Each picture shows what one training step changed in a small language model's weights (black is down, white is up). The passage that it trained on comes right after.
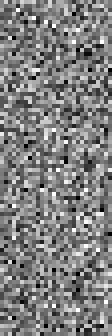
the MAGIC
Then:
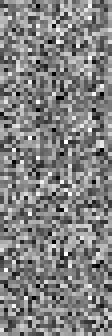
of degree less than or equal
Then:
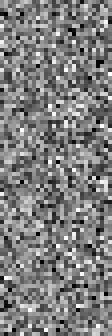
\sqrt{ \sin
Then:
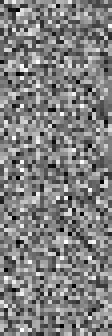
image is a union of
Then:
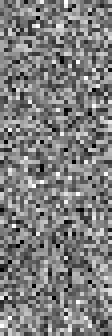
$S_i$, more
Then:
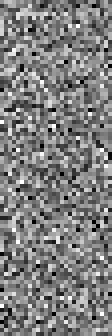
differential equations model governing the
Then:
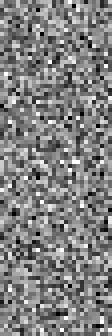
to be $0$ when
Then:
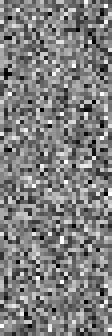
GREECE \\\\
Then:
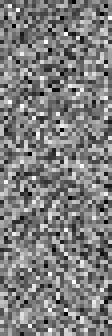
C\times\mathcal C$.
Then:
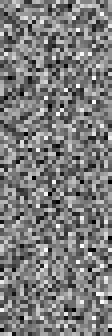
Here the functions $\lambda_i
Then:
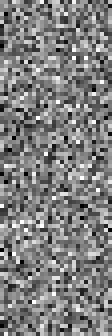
& H_k & \longrightarrow
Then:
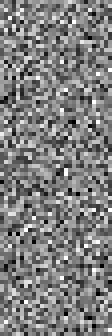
on $V$ if and only if
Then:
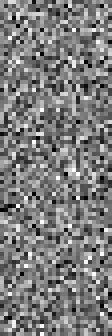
with improved iteration
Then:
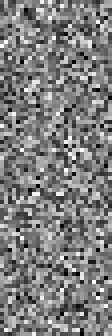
$A>0$ and any
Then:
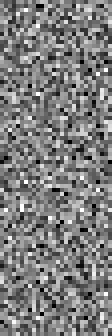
over $\Q$, then it is an
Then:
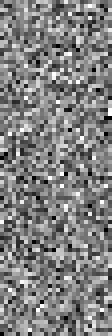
of $G$ generated by
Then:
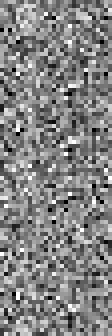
model, stabilization, random
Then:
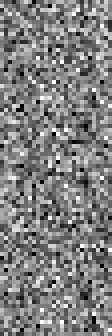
\subsection{The Procedures
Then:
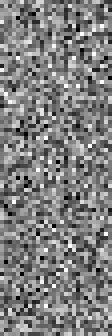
\CC \text{ for }
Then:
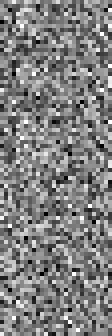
analysis of the basic
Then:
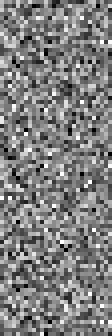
by parts are forbidden
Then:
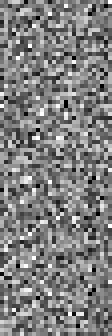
$m$-dimensional submanifold
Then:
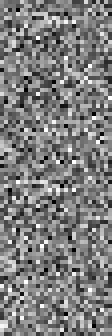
which is the case when $K$
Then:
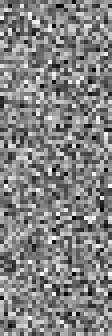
of the so-called
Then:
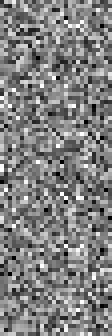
key of the scheme
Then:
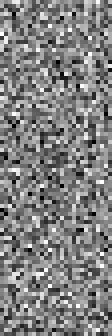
of irregularities.
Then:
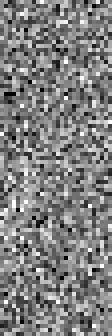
at these points. If $A$
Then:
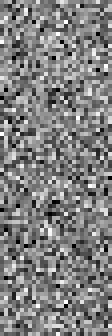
defines a trivial class in the
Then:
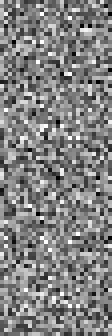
of aggregating,
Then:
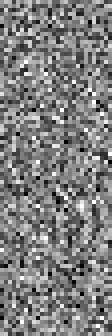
that $\Theta_{\Phi} \in
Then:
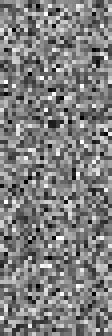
of simple numbers like 1,
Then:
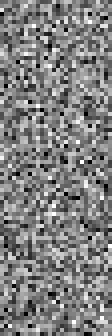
KAM tori, and
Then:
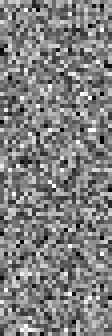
to some nondegenerate
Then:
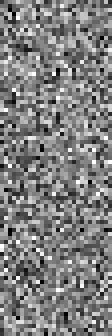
proof has a similar flavor
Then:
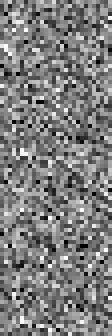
\in \left\{\frac{\lambda
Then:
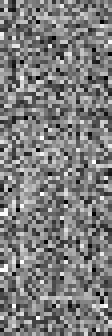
also holds for $z$
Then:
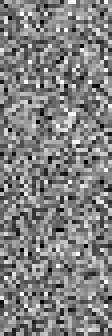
no-arbitrage is equivalent
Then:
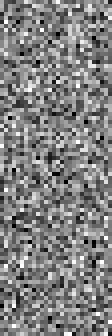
scheme in $\popo$
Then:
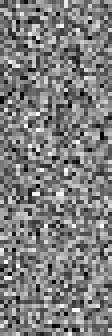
$C^*_L$ defined in
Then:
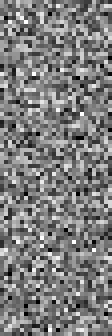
estimate \begin{align*}
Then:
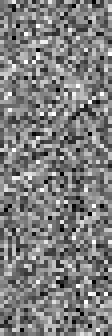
say $\mathcal{S}$ satisfies
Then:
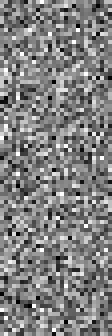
0 $, the term $
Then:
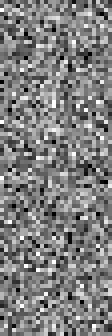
AB-BA$. Then,
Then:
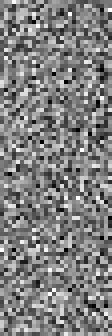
us recall the notion of a
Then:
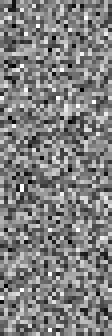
C\sprime)$ are
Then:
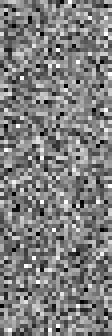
i \leq 3)$ lie in
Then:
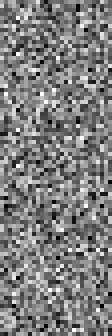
the iteration complexity by a
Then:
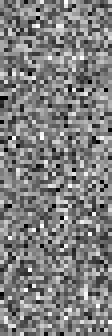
$R$-matrix for both $
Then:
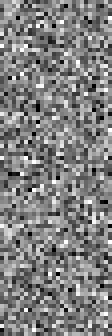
\ref{big disks}
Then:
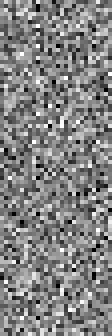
in \cite{17} that
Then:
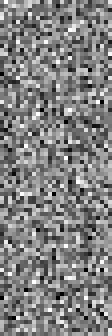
We note, however, that
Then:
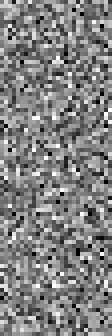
One can also arrive at
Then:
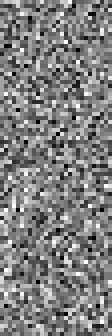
boundary of $A$ lies on
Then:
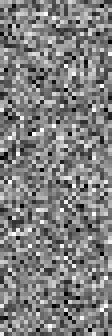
for $k\geq 2$, as
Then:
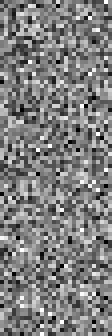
arbitrary dimension, see
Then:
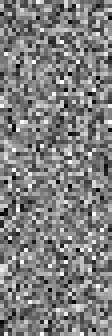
versions $K^n$
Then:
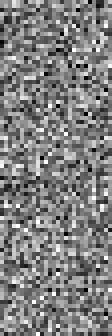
& \le \nu_k k
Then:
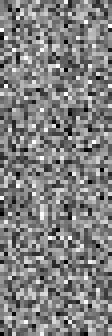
sequence $\{t_n\}$ converges
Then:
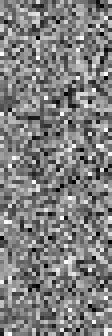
due to plastic
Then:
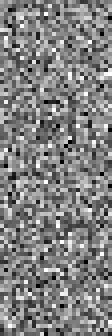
for three dimensional problems, the
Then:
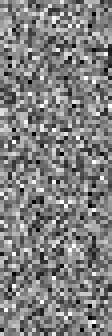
of the sequence of eigenvalues
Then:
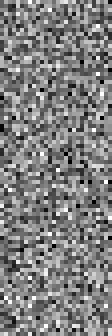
consequently it is the main
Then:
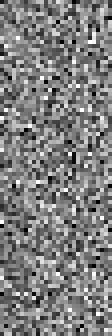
with Lipschitz boundary
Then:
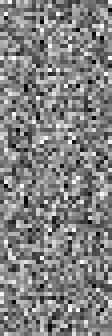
his nature to be a
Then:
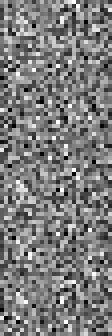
follows immediately
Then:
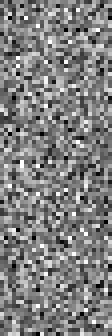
are \textit{not independent}.
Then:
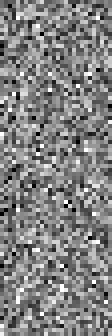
pair $(A,V)$ has property
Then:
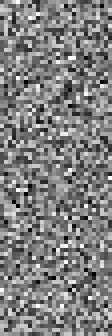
produce a link with
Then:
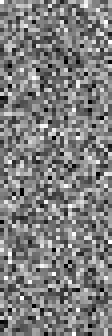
for a wide range of
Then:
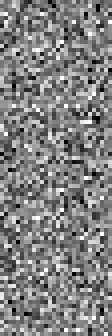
the diagonal line at
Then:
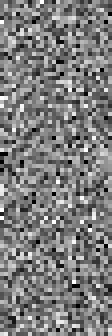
The $f$-vector has the following
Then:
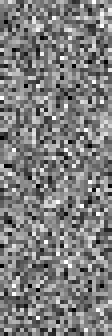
and some analogs} \indent
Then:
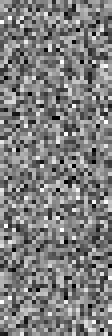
to 0 on the axes,
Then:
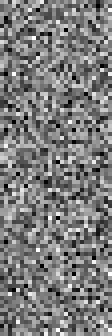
\cdots (w_n -
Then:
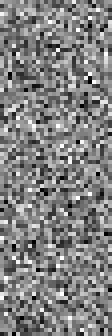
a harmonic mapping in
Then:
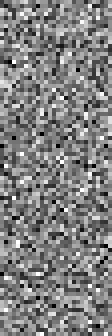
finite number of sample points. The
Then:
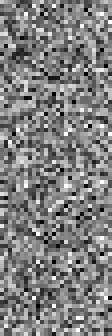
Jordan algebras}
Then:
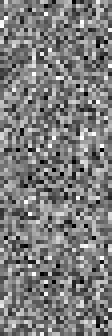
Proof.} Routine using
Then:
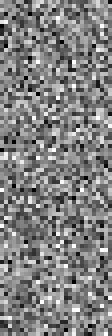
Theorem A} %Let
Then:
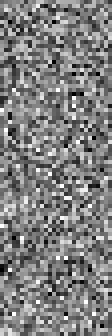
Let $w_1$ be the
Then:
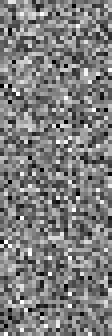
more detail. The main
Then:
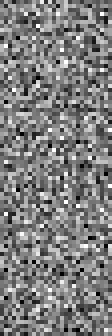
Removed ($C$)
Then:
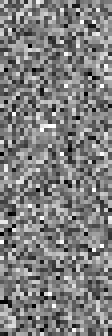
by using that the divergence condition
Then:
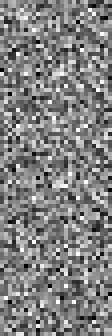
planar surface which means
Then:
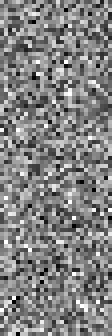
the statement of problem
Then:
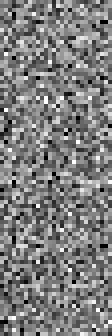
also zeros. {This implies that
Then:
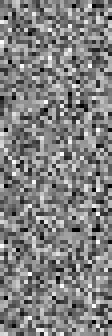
an edge between given two vertices
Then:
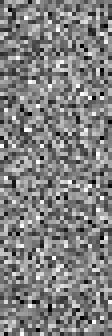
noncompact type is
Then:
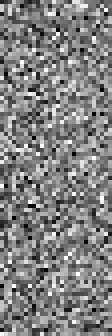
et }&\qlq
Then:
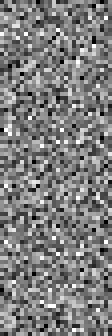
the B\"acklund
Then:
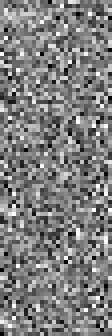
with respect to $(r,s)$,
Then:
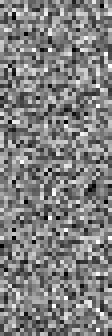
different approach. \end{remark}
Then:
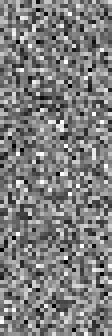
even $>0$. A morphism
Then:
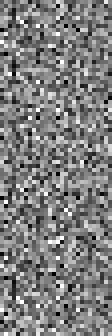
are arbitrary smooth functions of
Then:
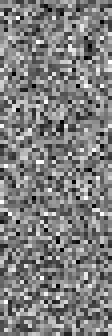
weakly moderate. Let
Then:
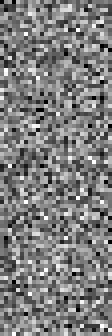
the Schwarz
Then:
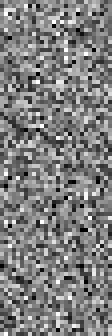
$p$, then the LT of
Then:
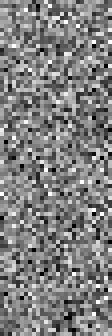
of coordinates in the plane
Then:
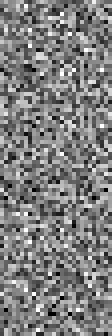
By Lemma 2.7 of
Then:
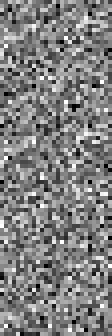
torsor and the
